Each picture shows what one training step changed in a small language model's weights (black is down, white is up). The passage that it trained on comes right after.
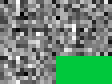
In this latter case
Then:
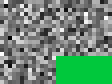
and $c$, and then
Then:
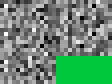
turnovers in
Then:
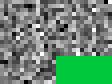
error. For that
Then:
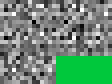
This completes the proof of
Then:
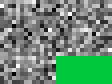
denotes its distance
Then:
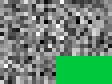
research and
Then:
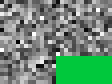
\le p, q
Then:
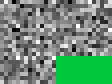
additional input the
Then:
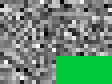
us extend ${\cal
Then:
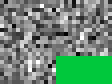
derivative $\left[
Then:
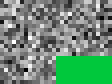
it satisfies both $ex =
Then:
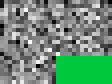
\text {or}\
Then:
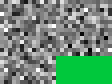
and having multiplicity
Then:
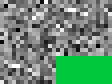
spectrum and structure
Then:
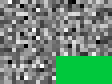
the numbers of functional
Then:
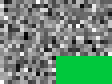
static signed
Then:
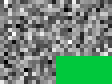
their corresponding energies
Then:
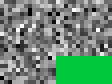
latent space.
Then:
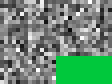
order $k$ are given
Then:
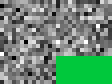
such prob\-lems
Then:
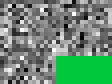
cost of median
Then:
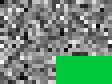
help of the functions
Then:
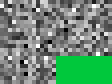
In some settings,
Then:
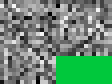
We use a planning
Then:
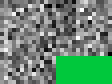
de Kato ;
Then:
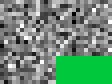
that $b$ is
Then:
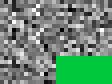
this way also the two
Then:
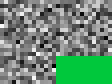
$h_n$ and
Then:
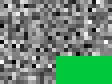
fails to show the
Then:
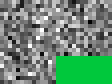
F(b), either
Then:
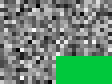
$F$ induces
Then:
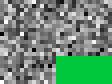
P_{max}$ is
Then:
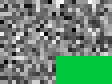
reader. Note that
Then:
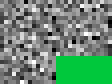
[-\infty , \infty
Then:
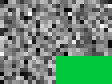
singular fibres.
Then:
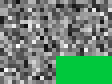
bipartite core
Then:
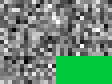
hyperbolic one,
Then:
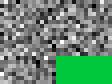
point on the solution space
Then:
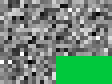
for a finite number of
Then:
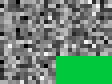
reconstruction is
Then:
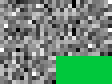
The expression for
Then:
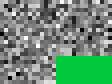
then the map $\nu$
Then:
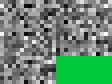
of the space of all
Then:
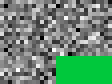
respectively. Their respective
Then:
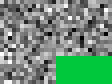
Two empirical
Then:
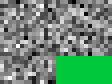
is either in the
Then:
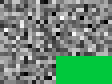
see that $\det
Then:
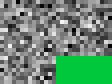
simplified model for
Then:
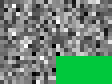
how to obtain the two
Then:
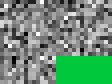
the following composition result,
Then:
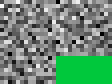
rhombus. The
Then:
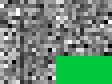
unchanged when
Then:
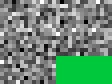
the existence of a similar
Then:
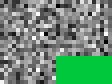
the set $X$ contains
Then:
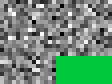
This is then the definition of
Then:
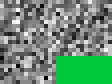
nonzero $c
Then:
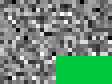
$$ On the other
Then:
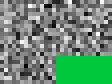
u\in K\}$ is
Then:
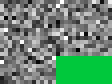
and understandable,
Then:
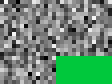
easy to see that
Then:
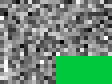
a delicate problem,
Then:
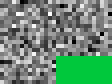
one-form $\eta$
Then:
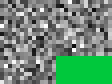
> 0$ and $\alpha
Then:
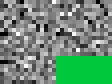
Then $$\alpha_A
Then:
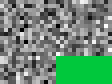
of $G$ containing
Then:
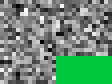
(in particular $\tau$
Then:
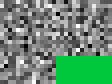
new notions of representations
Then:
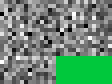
transfer function of a
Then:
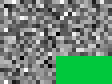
is $\m$. The
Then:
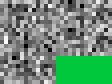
the more usual
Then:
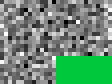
general, a cactus
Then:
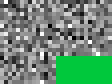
First we notice
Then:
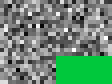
and Corolary
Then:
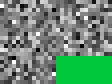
all orders up to
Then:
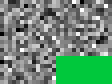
in $\Gamma_i$
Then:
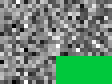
geometric multiplicities
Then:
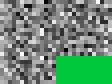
volume of the
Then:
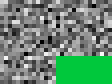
roughly $m$
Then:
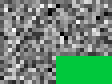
graph $\DD$.
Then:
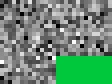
complex just described.
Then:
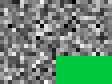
m + n \), which
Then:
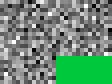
This averaging operator
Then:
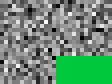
the curvature tensor
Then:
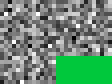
defined on an interval that
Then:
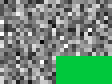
smooth; (2) the
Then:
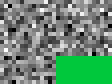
projective planes,
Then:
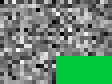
\to \infty$, then
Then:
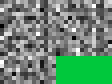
now proved that the
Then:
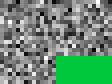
sufficiently long time
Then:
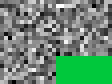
$R$. Hence, by
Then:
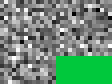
, \end{equation}
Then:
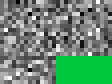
is meant to present
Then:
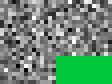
as follows. For $a
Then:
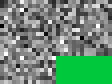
The ultimate
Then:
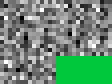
sub-algebra of ${\mathcal
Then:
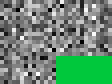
we see that \[
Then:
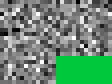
on the RHS is
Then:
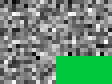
the second the projection
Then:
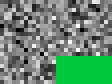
congruent to $$
